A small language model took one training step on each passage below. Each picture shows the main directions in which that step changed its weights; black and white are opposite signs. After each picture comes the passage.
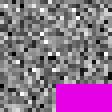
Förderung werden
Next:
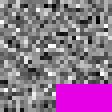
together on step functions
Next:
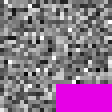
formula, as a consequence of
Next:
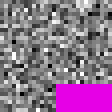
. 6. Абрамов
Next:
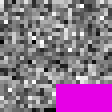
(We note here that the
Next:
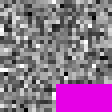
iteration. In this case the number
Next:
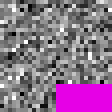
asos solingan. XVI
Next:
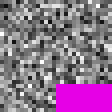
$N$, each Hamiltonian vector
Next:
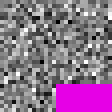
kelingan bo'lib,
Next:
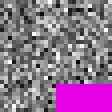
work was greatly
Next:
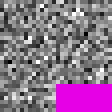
verdedigbaar is,
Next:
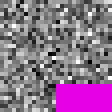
cumplen solo una función
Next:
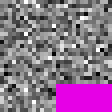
real numbers $C_{k}$
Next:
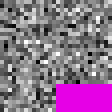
\injobj$ is an
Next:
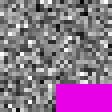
stationary sequence with zero mean
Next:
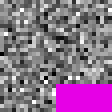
the number of individuals
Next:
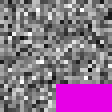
simplicial toric variety
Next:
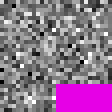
inspecting the slice
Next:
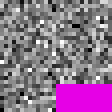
\begin{equation*} \theta
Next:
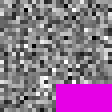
that our methods are very similar
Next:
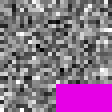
em constante diálogo com o
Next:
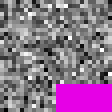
$L$ is the function field of an
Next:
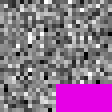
using basically the same methods,
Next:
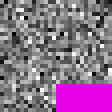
but supported in $v
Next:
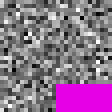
original purely algebraic
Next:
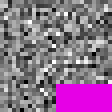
$(J,\widetilde g)$ defined by
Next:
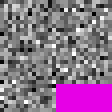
qilib olsin.
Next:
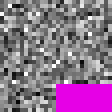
Anton Zettl.
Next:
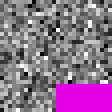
ateliere profesionale.
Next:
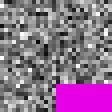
representation $\wt \rho$ of
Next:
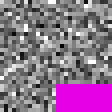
a standard model. Let
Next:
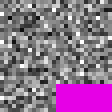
with points $(q_i,0)$
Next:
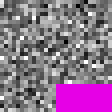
zaken blijven
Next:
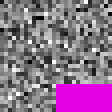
subquiver and there is an
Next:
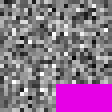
that is, a multiple of 4.
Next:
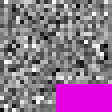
of the eigenvectors.
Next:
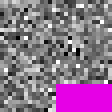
kérdések, de
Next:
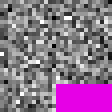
a {\em grandparent}
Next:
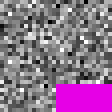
a limitação de tempo para
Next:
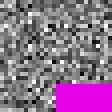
de enfoques y
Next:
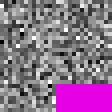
may assume that $\bm \cQ
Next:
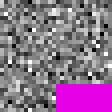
presented in [36] is
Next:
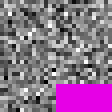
entourages $U$ such that
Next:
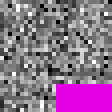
uglerod miqdori
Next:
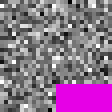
and by $C_2 \wr
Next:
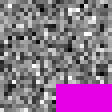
Internacionalidade Nova York
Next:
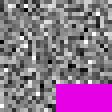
described in Section 2,
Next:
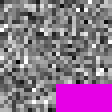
at position 677, serum
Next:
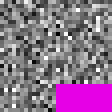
Oxygen Species
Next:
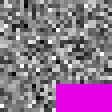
pascoli erbacei -
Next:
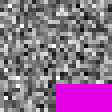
es una herramienta que se
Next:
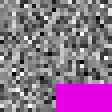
the nonnegative rate of the
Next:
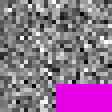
elementos dominantes:
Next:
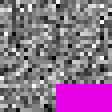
кривой $W$ в
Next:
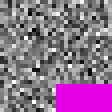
implementation in the related setting
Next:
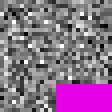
\supset A$ the ring of
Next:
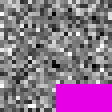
abelian 2-group.
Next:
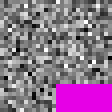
ortaq dil, ortaq
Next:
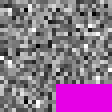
этого элемента
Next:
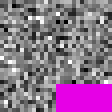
for itself: in our main
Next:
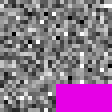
on $G$ is free and
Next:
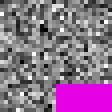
$(u_j)$ into a vector
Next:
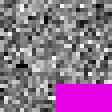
la engañosa por
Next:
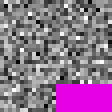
solutions of the tt*
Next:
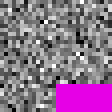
какие его
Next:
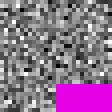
centrée en $y$
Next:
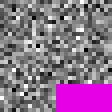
y cultural. Ellos
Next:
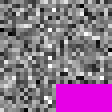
University Rankings
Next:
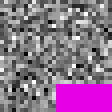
edição. Ele é todo
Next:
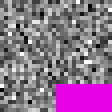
with splitting method. Then we use
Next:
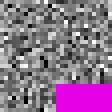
maydoniga varaқ
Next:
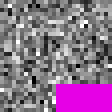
los demás grupos de
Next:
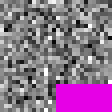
in wage inequality and a
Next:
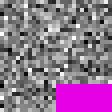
this work we want to
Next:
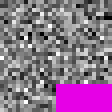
para Psiquiatras,
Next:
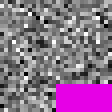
further the ideas from the
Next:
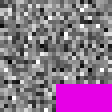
шарнира 5 и
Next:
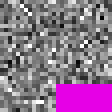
sum $\left|n\atop
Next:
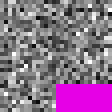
be general. Thus we arrive
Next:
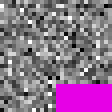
element $u\in \D$ is
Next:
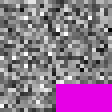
uma quantidade
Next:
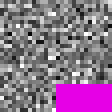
feel free to write
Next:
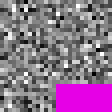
ишлар органлари
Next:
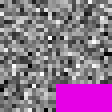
asosiy e'tibor
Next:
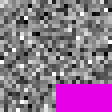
by $cl(\mathcal{G})$
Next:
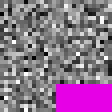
report - Innovating in
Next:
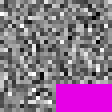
k hodnocení
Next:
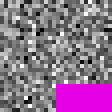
obras é suficiente”.
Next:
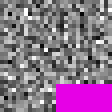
motivating example the
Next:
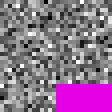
A Cultura Digital
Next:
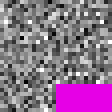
each $\mathcal{F} \in
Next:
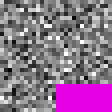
Theorem \ref{ACM} is
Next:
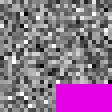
good regularization. For
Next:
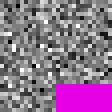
least one end point in
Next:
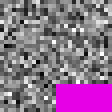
Dil” dostoni,
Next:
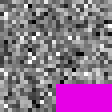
que corroborar su relación con
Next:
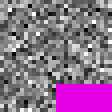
Mind in Society: The
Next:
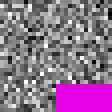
bolalarning nutqiy
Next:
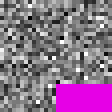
se lleva el concepto
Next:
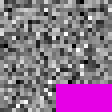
latihan kondisi
